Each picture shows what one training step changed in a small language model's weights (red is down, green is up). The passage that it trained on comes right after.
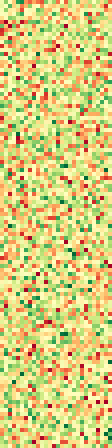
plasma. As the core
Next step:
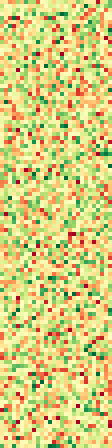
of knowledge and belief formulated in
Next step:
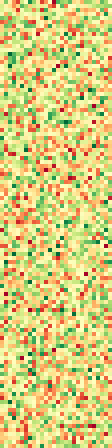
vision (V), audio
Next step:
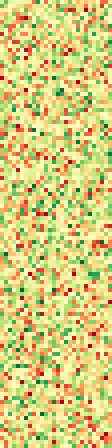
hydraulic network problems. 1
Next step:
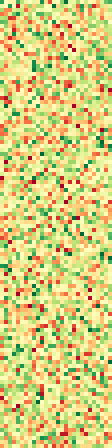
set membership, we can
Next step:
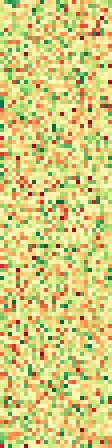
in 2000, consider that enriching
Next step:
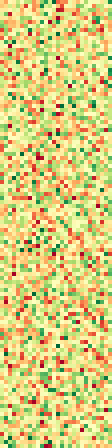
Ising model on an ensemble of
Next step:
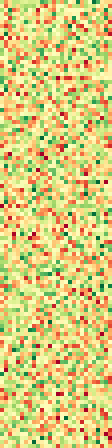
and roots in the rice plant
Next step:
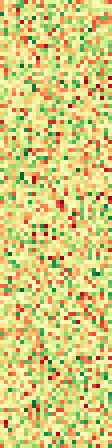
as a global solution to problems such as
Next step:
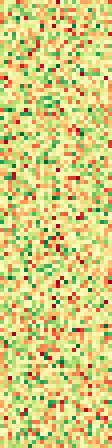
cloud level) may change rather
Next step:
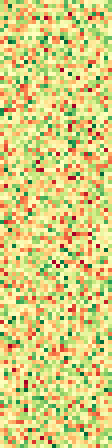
flakes, were combined and on
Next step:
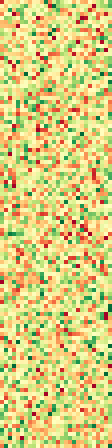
much stronger dependence on the
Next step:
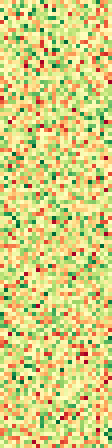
the “Parthian Fortress”
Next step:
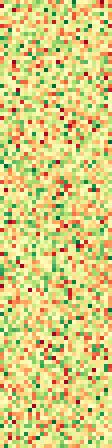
index in the treated diabetic
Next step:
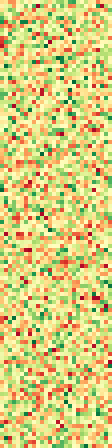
together, creating a
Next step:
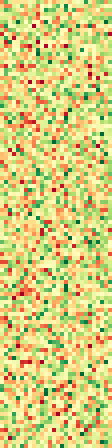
multiverse, universe, photons,
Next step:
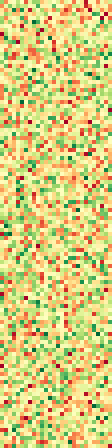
BP mask, and IR
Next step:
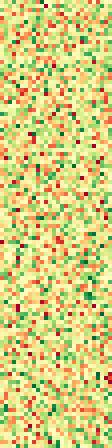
volume with the relativistic
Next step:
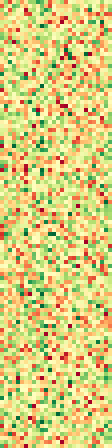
individual’s perception increases when
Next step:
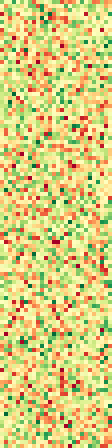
We expect these 3-body
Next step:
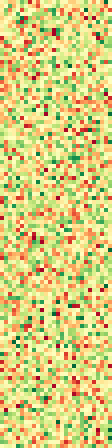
is faster. On the other
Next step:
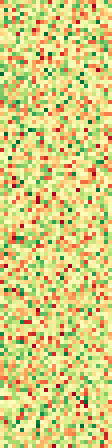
Table 1 indicates a moderate level of
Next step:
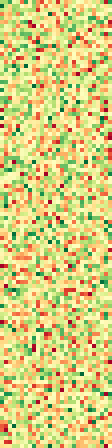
reports on a case study using a systems
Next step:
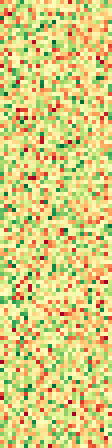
electrodes placed on both
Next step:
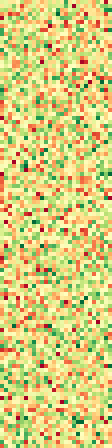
valley $K'$, while
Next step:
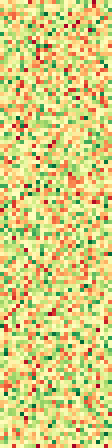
order of magnitude smaller than the TA
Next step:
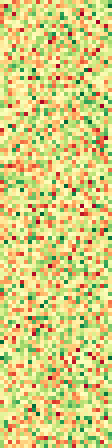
and how many levels need to be
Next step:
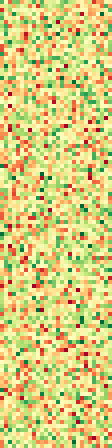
watchers or informal
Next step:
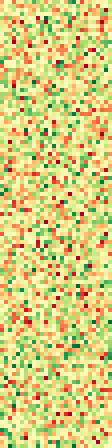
which corresponds to a ``repulsive
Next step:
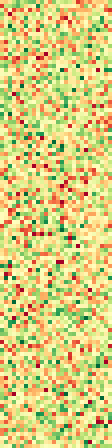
energy, urban greening, and
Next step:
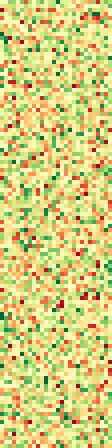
the $k^{th}$ ant to
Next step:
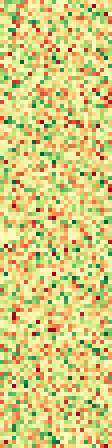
students to explore their prior knowledge
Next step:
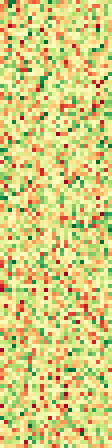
a signature staggering with
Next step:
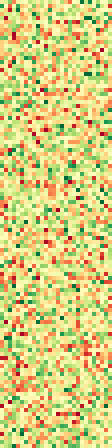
codes (FRITIOF
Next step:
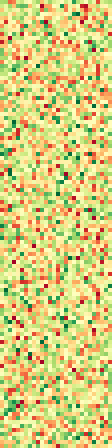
vegetative dystonia
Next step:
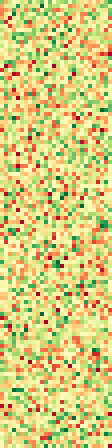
effects, which prompts us to
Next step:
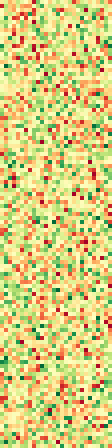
the stem and kills the flower
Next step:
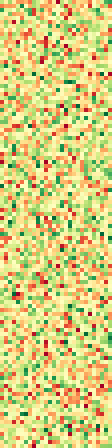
and braided spaces as
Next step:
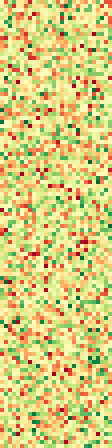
the optimal volume fraction
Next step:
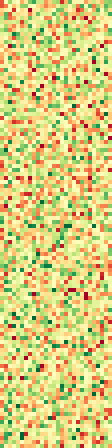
statistic, i.e. the
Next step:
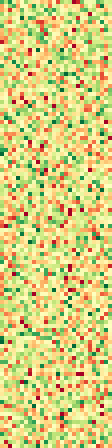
strength is quantified as
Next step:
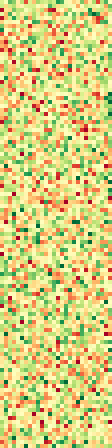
the symmetry of the energy with respect to
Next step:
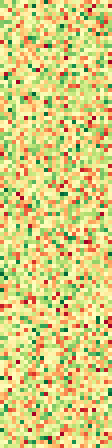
dimensionless form, the following dimensionless independent
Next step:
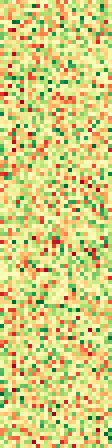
and the gauge field dynamics is
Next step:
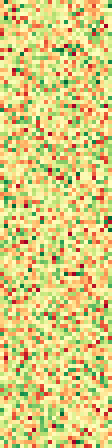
Schrödinger wave
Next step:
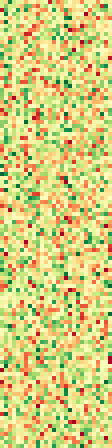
homogeneously distributed
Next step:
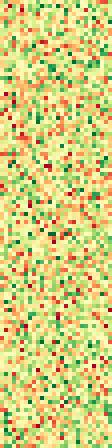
is recursively applied only
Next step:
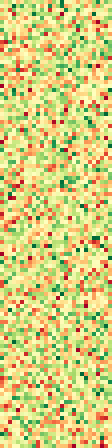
unbalanced input has shown to
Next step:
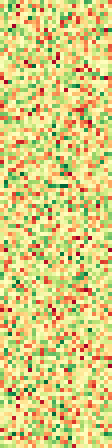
and offline strategies. Online
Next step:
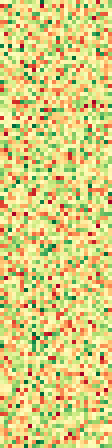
event being observed by ACE on
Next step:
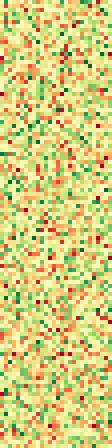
of unverifiable data such as
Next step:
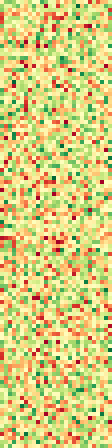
open periodic structure with high RI
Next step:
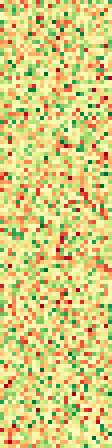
support means that developers
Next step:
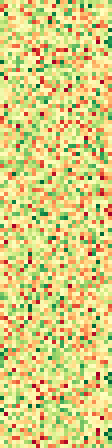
we present the results of the paper and
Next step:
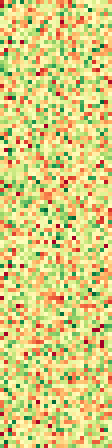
scores remain stable over time
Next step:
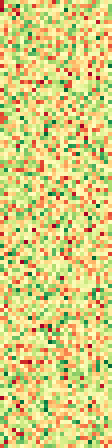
their condition, history, and
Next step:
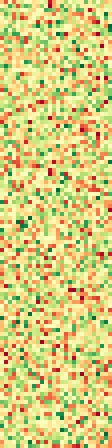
of Information Photonics and
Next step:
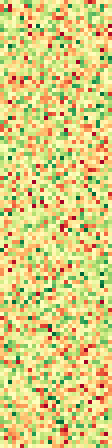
interactions, \beq {\cal M}
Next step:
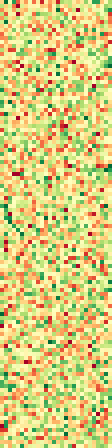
N.~Pillet, and
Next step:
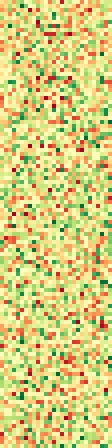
where it is reported to be doing
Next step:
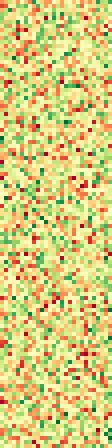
the concept of dynamic (or
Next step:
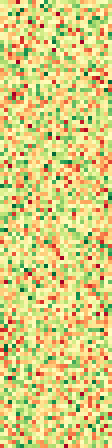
quantify the main and interactive effects
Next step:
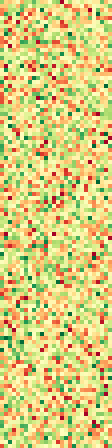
grfp grant. CM
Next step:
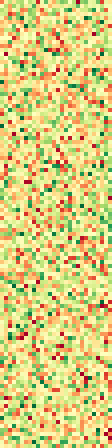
as the 9th public research for space
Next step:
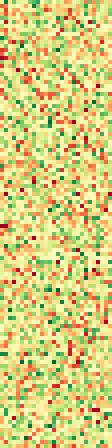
are related to a new type of
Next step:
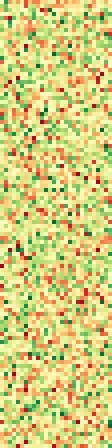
perceived importance of implicit
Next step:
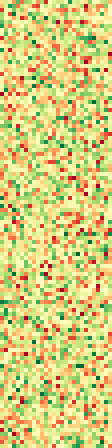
plots in $B\to
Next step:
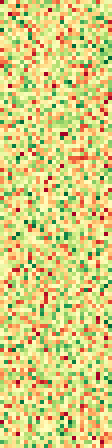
the sample was as close as possible to
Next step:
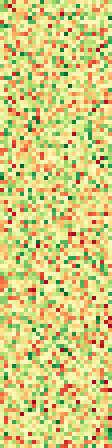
of the average overlap between
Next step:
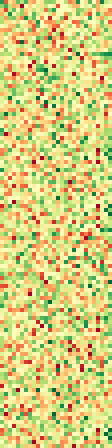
through the Op2 and Op3,
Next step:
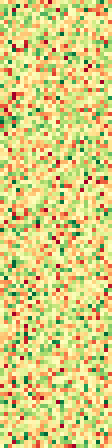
datasets were adequate in terms of
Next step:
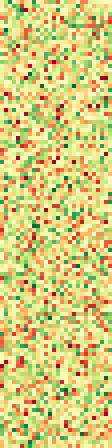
a black hole. New methodological
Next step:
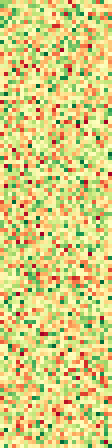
smallest eigenvalue correlated
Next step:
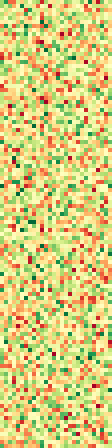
This asymmetrical operation results
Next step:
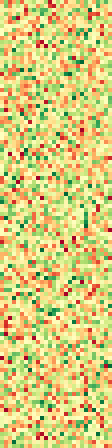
cost of power consumption and
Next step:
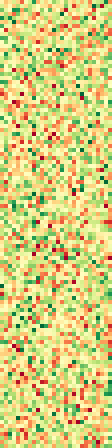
indicates that our approach provides superior
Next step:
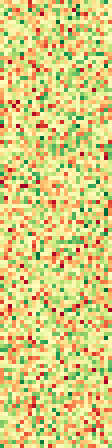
CM. Hypothalamic
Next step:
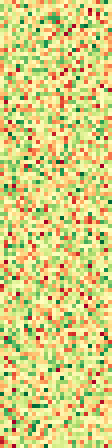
weight shows a discontinuity,
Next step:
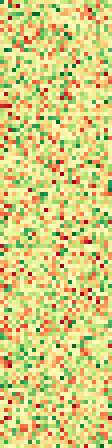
and spatially distinct, region
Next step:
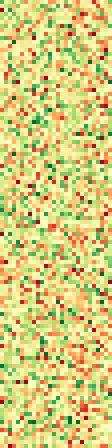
the basis of branched optical
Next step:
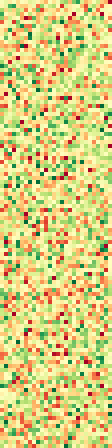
is effectively multiplication with a scalar
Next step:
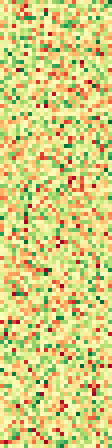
of magnitude greater if we consider one more
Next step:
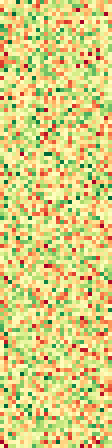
in science activities depends on
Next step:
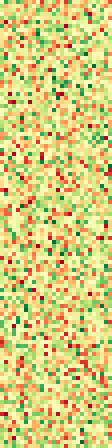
a bioreactor controlling water
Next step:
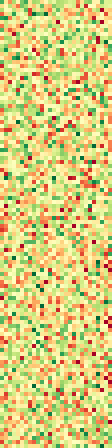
in the vicinity of a
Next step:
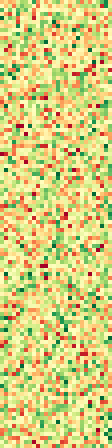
the uncorrected spectral
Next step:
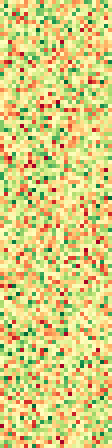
effect of linear ramps of increasing
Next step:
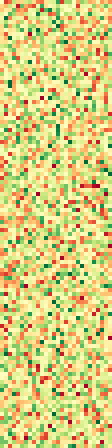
to them is more important for them.
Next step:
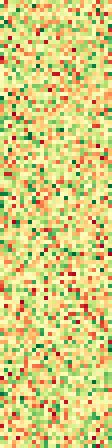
around this gap, always
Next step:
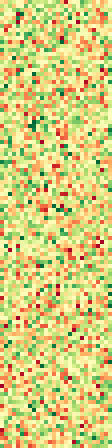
compare it with titration curves of
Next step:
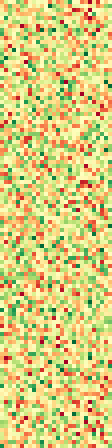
as BMS, DES,
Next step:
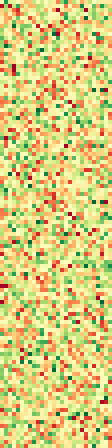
assessment of fiber-like
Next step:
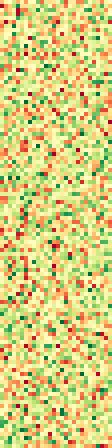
were first studied more than thirty
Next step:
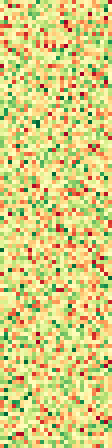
contrast to microscopic
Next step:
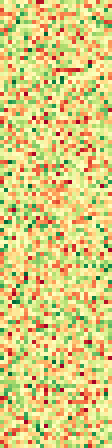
self-consistency equation
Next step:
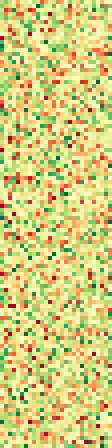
not exact, not all of the
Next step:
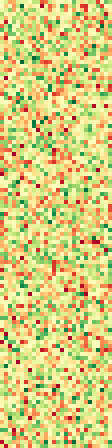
to prevent digital eye
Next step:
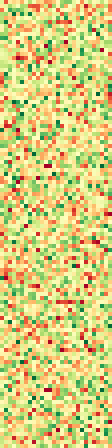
to have average levelised costs
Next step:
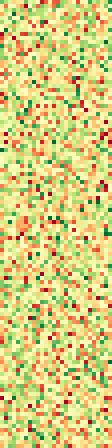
significantly elevated fire
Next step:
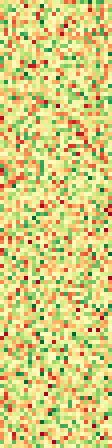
platform on the efficiency of complex
